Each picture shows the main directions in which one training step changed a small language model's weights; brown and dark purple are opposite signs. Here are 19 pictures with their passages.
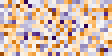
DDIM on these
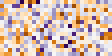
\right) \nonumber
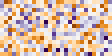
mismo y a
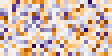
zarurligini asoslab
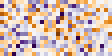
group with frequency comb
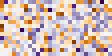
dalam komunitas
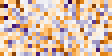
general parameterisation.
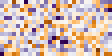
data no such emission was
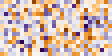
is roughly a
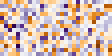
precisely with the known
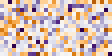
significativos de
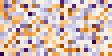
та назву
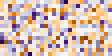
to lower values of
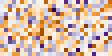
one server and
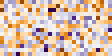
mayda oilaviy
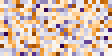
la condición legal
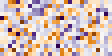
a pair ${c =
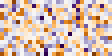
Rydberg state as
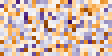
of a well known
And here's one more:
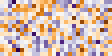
and the relativistic
